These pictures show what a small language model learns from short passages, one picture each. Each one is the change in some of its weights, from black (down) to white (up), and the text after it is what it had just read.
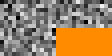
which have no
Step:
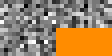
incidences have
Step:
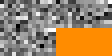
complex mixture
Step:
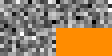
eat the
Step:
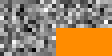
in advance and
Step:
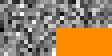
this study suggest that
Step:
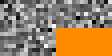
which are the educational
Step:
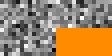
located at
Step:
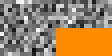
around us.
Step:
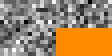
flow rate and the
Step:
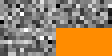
took their
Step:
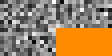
the endogenous
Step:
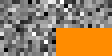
active liquid
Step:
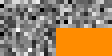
feelings of
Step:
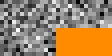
the rural people
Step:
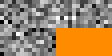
true either
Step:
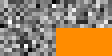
by suction and
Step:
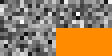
. In the case
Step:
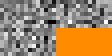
in soaps,
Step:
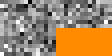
in accruing
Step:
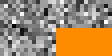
they can operate
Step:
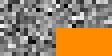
ABL over complex
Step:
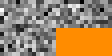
After considering the results
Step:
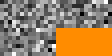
the main source of
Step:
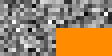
in accordance
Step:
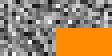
until the
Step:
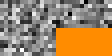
by a progressive
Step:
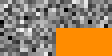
them. We
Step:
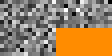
the fabric
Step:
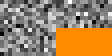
gives the best
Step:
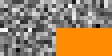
a Root
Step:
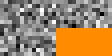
Exploring the
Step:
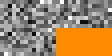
and geography as
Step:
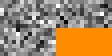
The system consists of
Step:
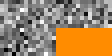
but hospital
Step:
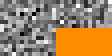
then simulated and
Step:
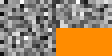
attribute greater
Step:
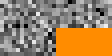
Anambra State
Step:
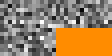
No, what are
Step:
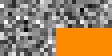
effect, leading to
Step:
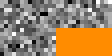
found not significantly different
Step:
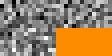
form of thin
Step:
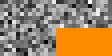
the European association
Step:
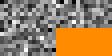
the current study are
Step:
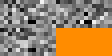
and supports
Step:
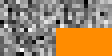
patients. In case
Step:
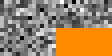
refractive state
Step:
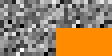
teachers and students
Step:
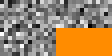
norm, pri
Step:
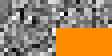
for sustainable fuels
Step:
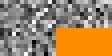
Review of
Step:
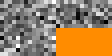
two irrigation
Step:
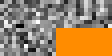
reason for and
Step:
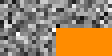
knowledge a subject
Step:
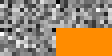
under the influence of
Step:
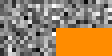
intention to
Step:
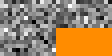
on Computer
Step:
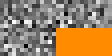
present, careful
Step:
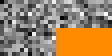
the external layer has
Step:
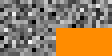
5 Mg and
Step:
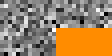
are given a risk
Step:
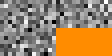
are interpreted as
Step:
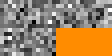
different photon
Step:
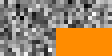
art of
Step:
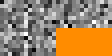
techniques are often
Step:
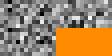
Origins of
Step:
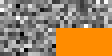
that transformational leadership
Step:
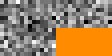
and saliva
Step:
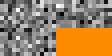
with white
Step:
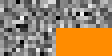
50%, followed by
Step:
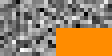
SI No
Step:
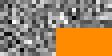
of the oil
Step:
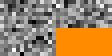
out in collaboration between
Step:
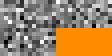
Follow up
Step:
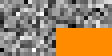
Representative images
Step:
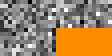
more robust when
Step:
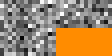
industry localization and
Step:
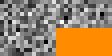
the social consequences
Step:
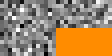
movement of
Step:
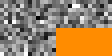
hand, serves
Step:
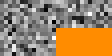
is a lack of
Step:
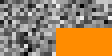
the distribution layer and
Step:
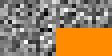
there are not sufficient
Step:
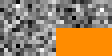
MPs increased directly
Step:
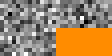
intensity and in
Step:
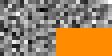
steady increase
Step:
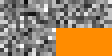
the power transmitted
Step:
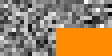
were then ground in
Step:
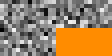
water, the amount
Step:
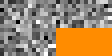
critical outcomes.
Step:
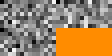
the other previous related
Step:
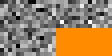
classify these objects
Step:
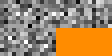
for women were
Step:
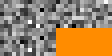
greatest number of
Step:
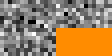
aliquots and
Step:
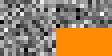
to electrical
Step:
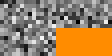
but a natural,
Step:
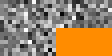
approved the final
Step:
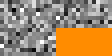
with intensive
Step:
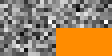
that can transform
